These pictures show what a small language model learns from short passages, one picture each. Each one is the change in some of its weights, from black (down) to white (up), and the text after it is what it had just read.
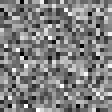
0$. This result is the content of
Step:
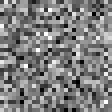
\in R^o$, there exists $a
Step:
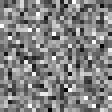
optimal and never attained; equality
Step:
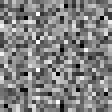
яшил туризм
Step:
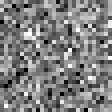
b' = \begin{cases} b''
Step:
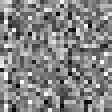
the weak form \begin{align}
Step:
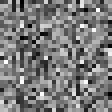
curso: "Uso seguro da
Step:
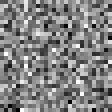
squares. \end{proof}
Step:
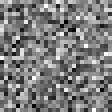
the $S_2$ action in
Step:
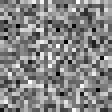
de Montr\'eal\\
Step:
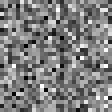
и всей России. В
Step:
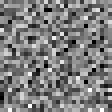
afirmaram que : P 1-
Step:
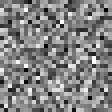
bound relies on a localized version
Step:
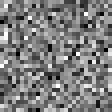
a feasible solution, the gap between
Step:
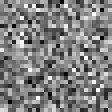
sulfonas na década de
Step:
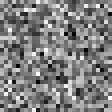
we verify that any Wishart distribution
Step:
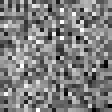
моддий техника
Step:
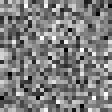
$f$ has higher level of
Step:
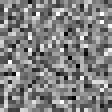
of the logistics of export of
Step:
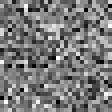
su propia franquicia
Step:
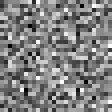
sanalgan, ijtimoiy
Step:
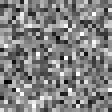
move leads to the proposition. A
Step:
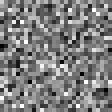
$c_1$ and, therefore, does
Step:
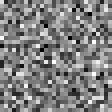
un ensemble de prescriptions
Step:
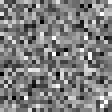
João Maria, entre outras
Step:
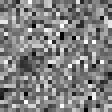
Найдем еще
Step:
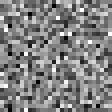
\evensidemargin 0 in
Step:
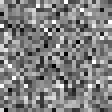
Key words: Language,
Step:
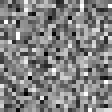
threats over the whole
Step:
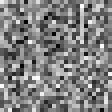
closure $\cH_X$ of the
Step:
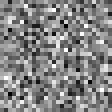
Produkt einer Abfolge
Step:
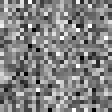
Драмашко Т “Так
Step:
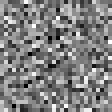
Unga irsiyat, muhit va
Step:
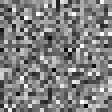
a significant asset. The models'
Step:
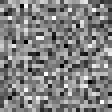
se entrelazan prácticas
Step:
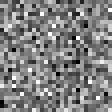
M $ on $B.$ Therefore from
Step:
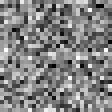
the following discussions, if not specifically
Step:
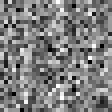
estimate in the case that $A$ is
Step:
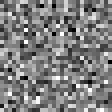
the concentration distribution of soluble
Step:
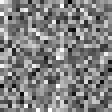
the generic of some difference subgroup, we
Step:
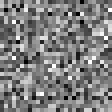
V$, instead of $V \ox
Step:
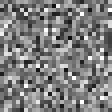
A primeira compartimentação é
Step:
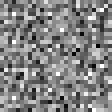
usage and availability of
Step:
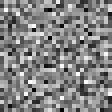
kesar kesishning optimal
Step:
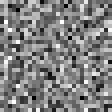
in the algebra (we use the same symbol
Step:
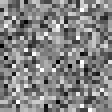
elements from $K$ to $K$ and
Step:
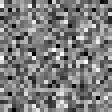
$1/2$. This implies the existence
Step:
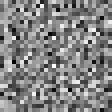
подсобные хозяйства.
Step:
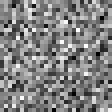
translate into the following identities:
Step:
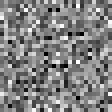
ishlab chiqish; modelning
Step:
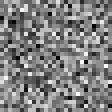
the elementary trigonometric formula\\
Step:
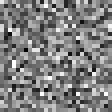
considered. Given an object $G$
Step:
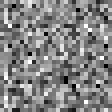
bimodule for the two star
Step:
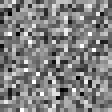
\[ \llVert f_{\mid
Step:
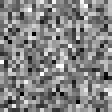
neighbour list, the nonlocal
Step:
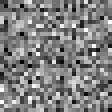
с гибридными
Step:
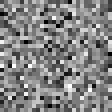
coordinate-transformed PINN
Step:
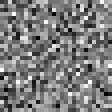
Earth. The debris created
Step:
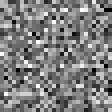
resultados de esta revisión, basada
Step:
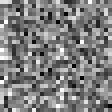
ODEs above are the well-known
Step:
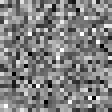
the following relations:\\ 1) For every
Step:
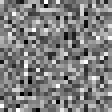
$C\cap N$ is a
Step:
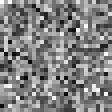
the smoothed character sum \begin{equation}
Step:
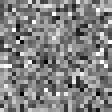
$n \geq 0$, we have
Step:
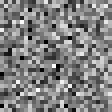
which minimises: $$ \ep
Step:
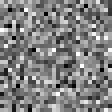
\end{proof} For the remainder of
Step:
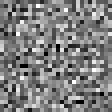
este trabajo se llevan a
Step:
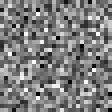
o curso de forma muito positivas,
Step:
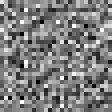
a Hall ray, as well as
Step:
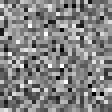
панжалари орасидаги
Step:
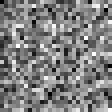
done. If not, then as shown in
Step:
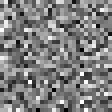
should satisfy an expectation constraint
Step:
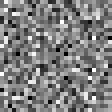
outside is both wired and
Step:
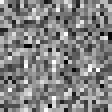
implies \eqref{aekk}. To prove
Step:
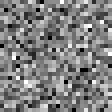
[(\sim (\gamma \wedge \alpha))
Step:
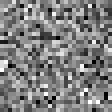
olingan savdo puli
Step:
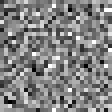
artistique Axe 03 –
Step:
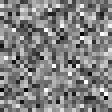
f$. We write $u = \sum
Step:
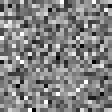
діагностичний –
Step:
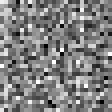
way as the previous lemma except that the last
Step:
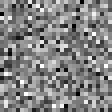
\quad\\} \end{tabular}
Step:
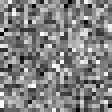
and $\overline B=B$ if
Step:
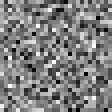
efeitos adversos mais graves
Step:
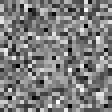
$\beta : V {\times} V \la
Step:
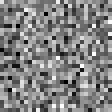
\end{matrix}\,\right),\] where
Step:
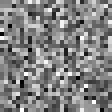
eigenfunctions of $H_2$, is
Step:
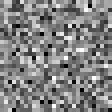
tuple $(Y_h,
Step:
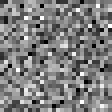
J.A. Explainable
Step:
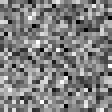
modificar diferentes dimensiones del
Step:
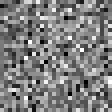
tekstong malapit sa
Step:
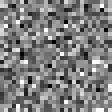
2$. Then there is a positive $a$,
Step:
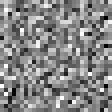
indigenous schools at all
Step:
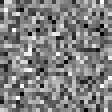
at the system \[\begin{gathered}
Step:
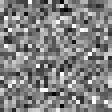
şehrin özgün
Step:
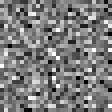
telah dilakukan terhadap
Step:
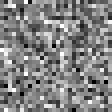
др. Устройство для
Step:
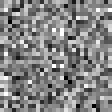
It is elliptic if its principal
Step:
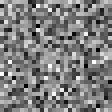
de Filosofía, Universidad de
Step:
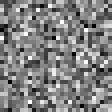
could threaten the sustainability
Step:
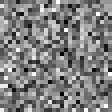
Recall that for $W\subseteq V$,
